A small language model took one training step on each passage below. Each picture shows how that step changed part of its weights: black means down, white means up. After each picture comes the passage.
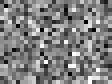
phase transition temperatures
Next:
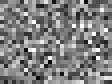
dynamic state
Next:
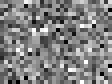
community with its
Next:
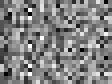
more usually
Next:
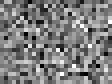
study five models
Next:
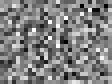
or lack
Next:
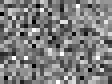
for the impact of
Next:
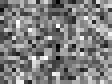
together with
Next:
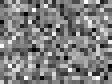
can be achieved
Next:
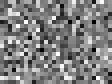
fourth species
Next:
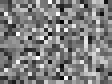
key implications
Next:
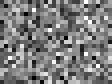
may be either
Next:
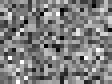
an empirical
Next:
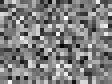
discussion of
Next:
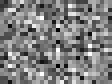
computing systems:
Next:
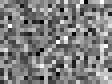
VE E
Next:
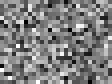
which allows for
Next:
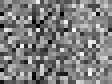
the people of
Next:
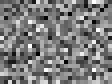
our conclusions
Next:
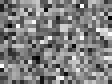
to commercial
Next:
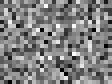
phase separation into
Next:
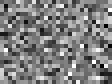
Il faut
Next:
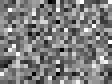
response was
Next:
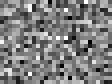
contribution above but include
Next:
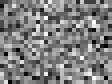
approximation error
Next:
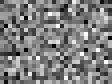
full complexity of
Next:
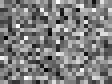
o professor
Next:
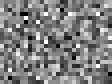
tarefa do
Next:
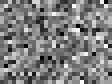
of federated
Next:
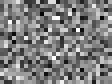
enough to consider
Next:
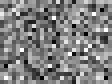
HV –
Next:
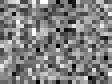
consistent with our
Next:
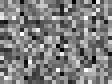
They make use
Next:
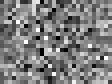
method, and
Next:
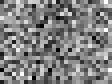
due to the
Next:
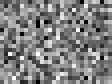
and neglecting
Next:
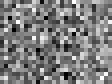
ST and
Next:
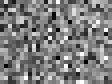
y a une
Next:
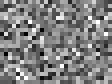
chemical input
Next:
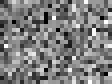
physical conditions than the
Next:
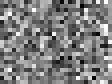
is not in
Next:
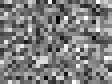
set to zero,
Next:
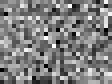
seems the
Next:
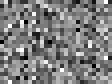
the arch at
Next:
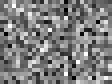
gauge length
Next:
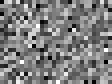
module of the
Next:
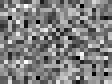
between H- and
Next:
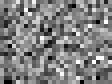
and Planning
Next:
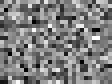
its original
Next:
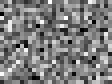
can also derive
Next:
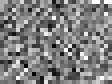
sent, the
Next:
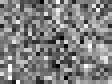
along Line B
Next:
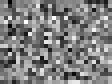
or conventional
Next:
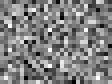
zu Hause
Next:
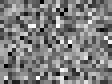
yellow super
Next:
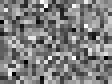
same at high field
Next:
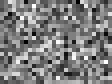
scalar value of
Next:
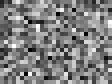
consumption of light
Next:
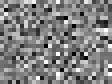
Всего их
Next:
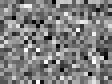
з мирного
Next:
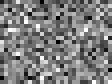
be ignored
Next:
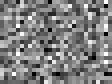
forms of the
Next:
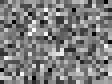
point for the
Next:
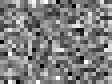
with the theory of
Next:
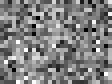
bodies since
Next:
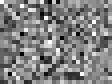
and poor
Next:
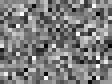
have no significant
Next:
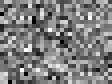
the application of
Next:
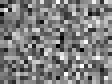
use data to
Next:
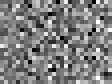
types are
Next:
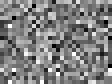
в собі
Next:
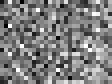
creativ al
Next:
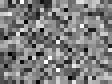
producir un
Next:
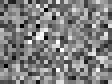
en la medida
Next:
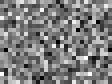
been added.
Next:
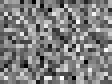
Due to
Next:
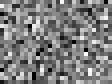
the vibrational
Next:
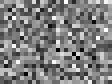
models get,
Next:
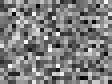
depending on the
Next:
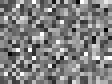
dot, and
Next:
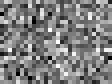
the activation of
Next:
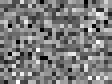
No entanto,
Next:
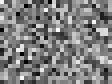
a positive mood
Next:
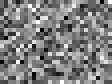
exposition of the
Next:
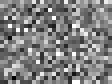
energy state transfer,
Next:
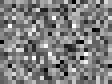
where possible,
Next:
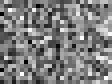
to the main
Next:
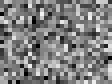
the calibration
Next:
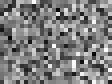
culture conditions
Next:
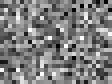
to see if the
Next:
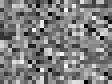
contre le
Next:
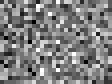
casada, el
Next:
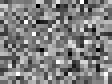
vortex fields
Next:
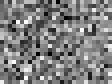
in 177 countries
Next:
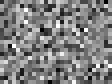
and abstract.
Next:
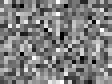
a promise for
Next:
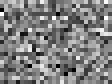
a more universal
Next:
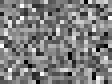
we recall that
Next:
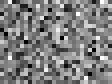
non era
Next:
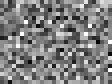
individuals has been
